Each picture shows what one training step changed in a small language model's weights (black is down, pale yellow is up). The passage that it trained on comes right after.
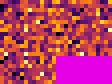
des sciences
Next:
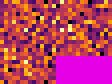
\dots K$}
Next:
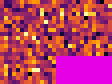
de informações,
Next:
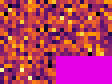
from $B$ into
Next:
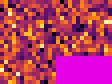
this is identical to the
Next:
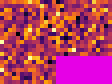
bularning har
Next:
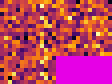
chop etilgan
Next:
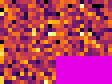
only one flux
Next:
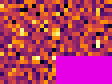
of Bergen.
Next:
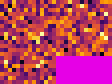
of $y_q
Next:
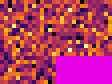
and let $f$ be
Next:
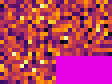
small turreted
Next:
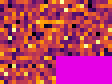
setting. In 2D
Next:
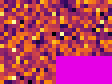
de medición
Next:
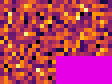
менше 5
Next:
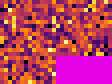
$u$ is a
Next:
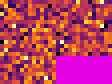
the temporal
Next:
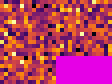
the further exposition
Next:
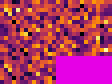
contenido de
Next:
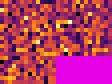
le daban los
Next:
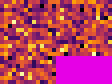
c'est à dire que
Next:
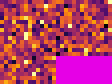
space $\Hil$ with
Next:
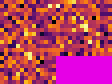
monoidal model
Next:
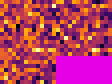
So the problem is to
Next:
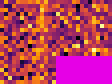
profissionais que
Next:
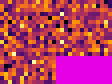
the supplementary
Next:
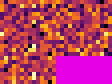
as below. Let
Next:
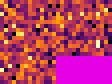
the RBF,
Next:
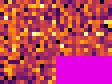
define a maximum
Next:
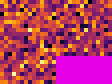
flat rates,
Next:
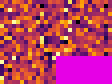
attention is paid
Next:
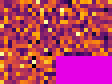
de nuvens se
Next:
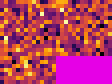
das Training eines
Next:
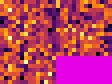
- O'rganish
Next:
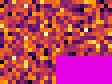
v in a graph is
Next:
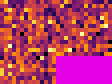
whose probability
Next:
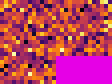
\quad \mbox{in
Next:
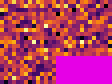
must be bigger
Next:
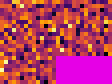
continuity of the map
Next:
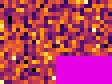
Aubry, relates
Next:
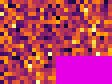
the variables which
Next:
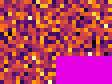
of conflict
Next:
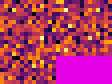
constituye la
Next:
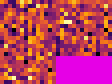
México a
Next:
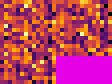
null sets defined
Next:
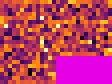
deadlines as
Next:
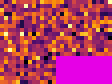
transposition and thanks to
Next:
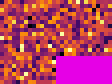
(see Appendix
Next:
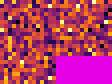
different approximating
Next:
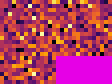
is typically
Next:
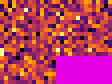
of flows with
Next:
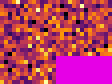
denominator, we
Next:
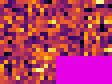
para identificar e
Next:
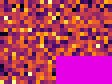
Indeed, the
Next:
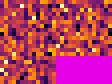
sometimes by the usual
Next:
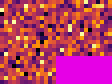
Step II is
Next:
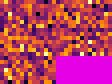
ёд айла
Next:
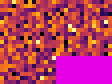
up for a single
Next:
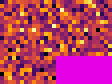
der Dritten
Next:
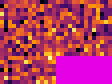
su edad,
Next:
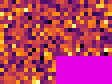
given its molecular
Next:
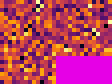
if $x\le
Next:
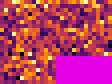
balki keng
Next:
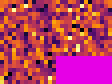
as we saw in Section
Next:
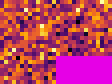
stipulates that
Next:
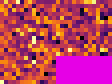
fu il momento
